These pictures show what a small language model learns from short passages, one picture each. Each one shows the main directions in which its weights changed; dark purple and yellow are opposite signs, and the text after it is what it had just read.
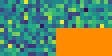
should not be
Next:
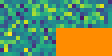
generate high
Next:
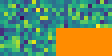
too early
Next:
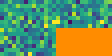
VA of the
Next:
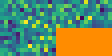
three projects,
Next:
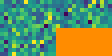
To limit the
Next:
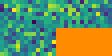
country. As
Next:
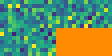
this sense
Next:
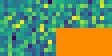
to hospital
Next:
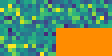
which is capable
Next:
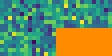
5 Map
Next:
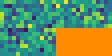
source of
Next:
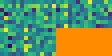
and professional
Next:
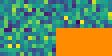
on building positive
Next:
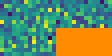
i_f and
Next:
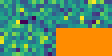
obvious that the
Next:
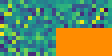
$k \in
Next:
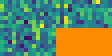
issue) -
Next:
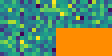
shown in Figure 4
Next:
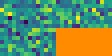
in Table 1.
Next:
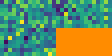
found our model
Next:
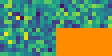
located near
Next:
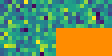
particular category
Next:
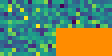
been taken by
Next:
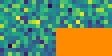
as track
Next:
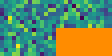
more children
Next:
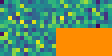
Statement of
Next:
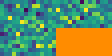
returned is
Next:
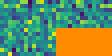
before they do
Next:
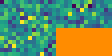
noted that in
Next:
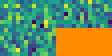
+ NAA
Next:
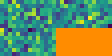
the results;
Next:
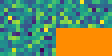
The University
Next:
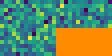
The variation of
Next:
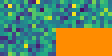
apps have a
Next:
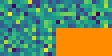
Fu :
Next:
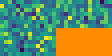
the commercial
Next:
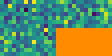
responsibility and
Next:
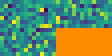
corresponds to
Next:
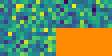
assignments in
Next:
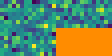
is now proposed
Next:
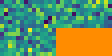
The aim of this
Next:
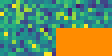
development cooperation
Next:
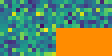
for molecular
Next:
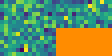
of design methods that
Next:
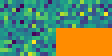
and citation
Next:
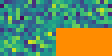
in earlier
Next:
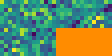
following pages where
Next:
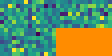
and pitch
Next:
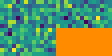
because its meaning
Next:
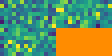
via short
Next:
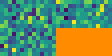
the organizational
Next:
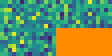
I am just
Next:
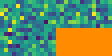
Here, you
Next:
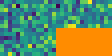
these associations,
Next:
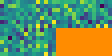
purchased from
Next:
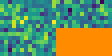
of art is
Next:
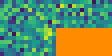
a long period of
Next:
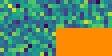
by 6G
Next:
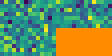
This paper will provide
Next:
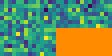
was given to the
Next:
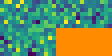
oil and
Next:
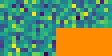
various dependencies
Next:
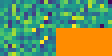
to investigate the
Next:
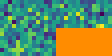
hosts and
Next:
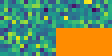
was carried out
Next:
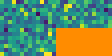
process for four
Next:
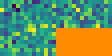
different vowel
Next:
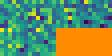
the second order will
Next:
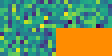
to meet their
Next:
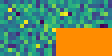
and elapsed
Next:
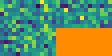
group specified by
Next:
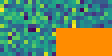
can be seen
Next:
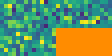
through which cultural
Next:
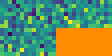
the expected large
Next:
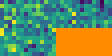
of CNN
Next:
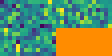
my personal
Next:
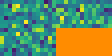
behaviors including
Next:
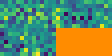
a short
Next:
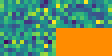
and dirty
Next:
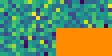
be the smallest
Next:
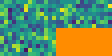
animals. In
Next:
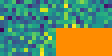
is followed by
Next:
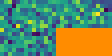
optimize working
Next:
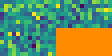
level with some
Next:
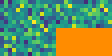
of Generation
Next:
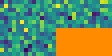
cessation of
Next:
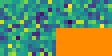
hopes to
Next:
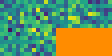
in the related
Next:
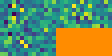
different organic water
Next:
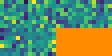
then provide a
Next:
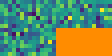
the degree
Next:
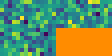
linear regression
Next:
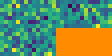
with no proposed
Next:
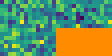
found in the
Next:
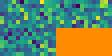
simulations with
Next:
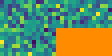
during the time of
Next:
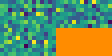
data collected from
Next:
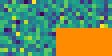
Family size
